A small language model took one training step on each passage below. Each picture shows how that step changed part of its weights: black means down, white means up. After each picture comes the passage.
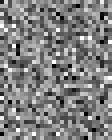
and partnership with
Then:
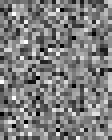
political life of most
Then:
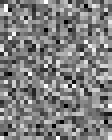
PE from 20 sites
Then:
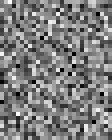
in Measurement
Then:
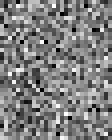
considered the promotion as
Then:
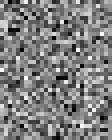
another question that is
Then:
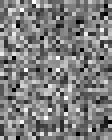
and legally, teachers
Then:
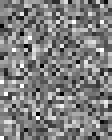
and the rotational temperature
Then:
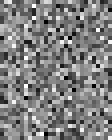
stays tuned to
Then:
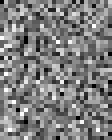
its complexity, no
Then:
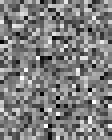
all project partners and
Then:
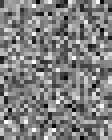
seeds of technical
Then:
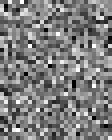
the in-degree
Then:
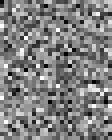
of plastic flow
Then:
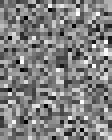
the composition of solid
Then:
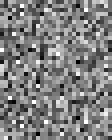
Istat calculates
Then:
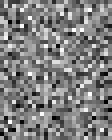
Indian Journal of
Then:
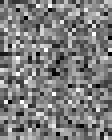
the teacher's performance in
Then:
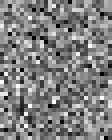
and intimacy are
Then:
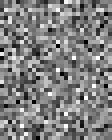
light of studied
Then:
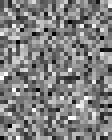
other purposes.
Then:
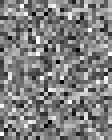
which are known to
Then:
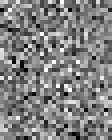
a municipal
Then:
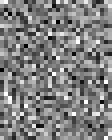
the contributions of
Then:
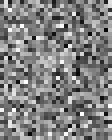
patients with CSA,
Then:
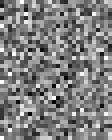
element of community service
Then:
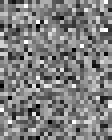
author's research of the
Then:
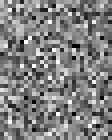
a non-instrument
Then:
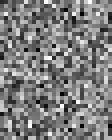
phenomena observed will
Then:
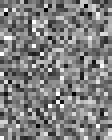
In none of the patients
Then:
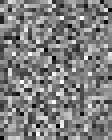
considerable interest to researchers
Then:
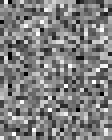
Du, I.
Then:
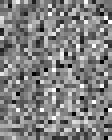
immunization which is
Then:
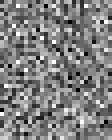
differential (27)
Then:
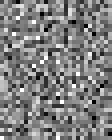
a taxonomic review
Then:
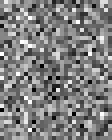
(Lower Control
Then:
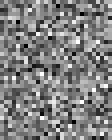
the exploratory nature
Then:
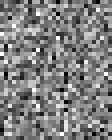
fields and how respond to
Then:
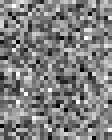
girls" is
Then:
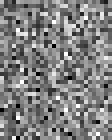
scales serve as
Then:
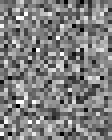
human medicine at the
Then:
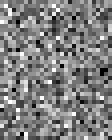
media, which is being
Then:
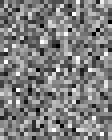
applied at the point of
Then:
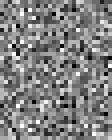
compared to 10 ± 2
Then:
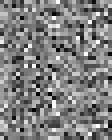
is the starting
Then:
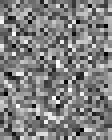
Chen C-S,
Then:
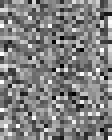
100 of which were
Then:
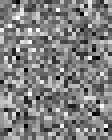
micro frontend
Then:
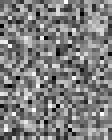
human capital is not
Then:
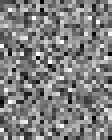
Although the importance
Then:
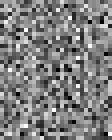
predictors are most
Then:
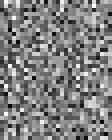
evaluation. Lang.
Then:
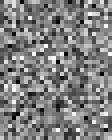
through shaping, and
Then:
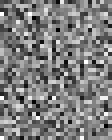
preservation of the main
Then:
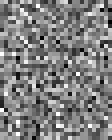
and their parents who
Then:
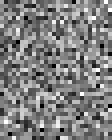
represent the complex physiological
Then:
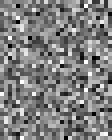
cycle, cell
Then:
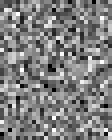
medical images.
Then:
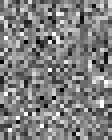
The absence of these
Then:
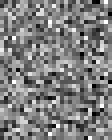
By looking at
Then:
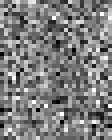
project's lifetime.
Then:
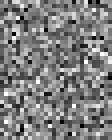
energy. It avoids
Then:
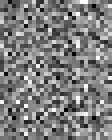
experimental study was carried
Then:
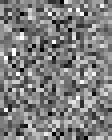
Committee on
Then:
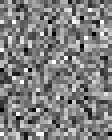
Science Meeting
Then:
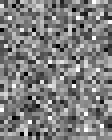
the gesture of
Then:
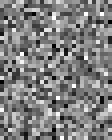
strains of microbes
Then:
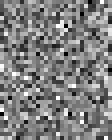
global transmission of
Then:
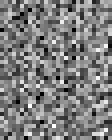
job opportunities
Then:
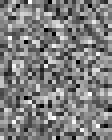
on the JCI
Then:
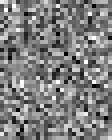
grain growth, avoid
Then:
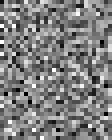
consistent with the previous study
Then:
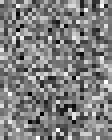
teletherapy as
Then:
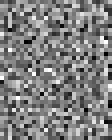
quality philosophies
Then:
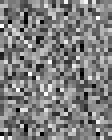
such educational activities,
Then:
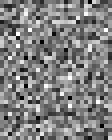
streamflow data
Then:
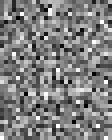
for fabrication of
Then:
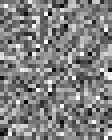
the number of versions
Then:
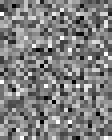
in alkaline
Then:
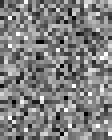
could be used against
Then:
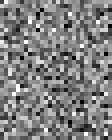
authorities. For
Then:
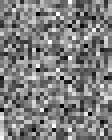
Asachi” din
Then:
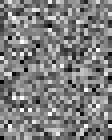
power losses between
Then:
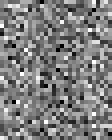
was significantly prolonged
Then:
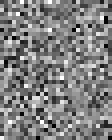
request that the discussion
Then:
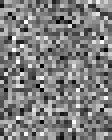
was obtained in this study.
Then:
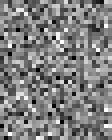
society for no particular
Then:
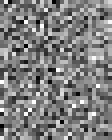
that there was a significant
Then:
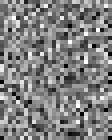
lubricants are
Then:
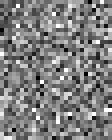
of almost every
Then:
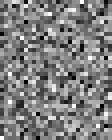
in the manner suggested
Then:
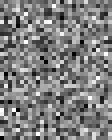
pregnancy with
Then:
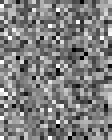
physicochemical and
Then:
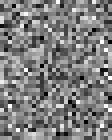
and handwritten
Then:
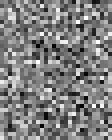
ranging from 300
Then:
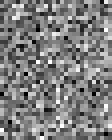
the Amazon
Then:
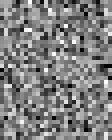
examined subjects after
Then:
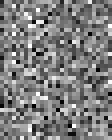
utilized to produce
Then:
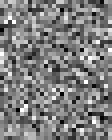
of daily life,
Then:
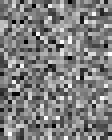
using the following equation:
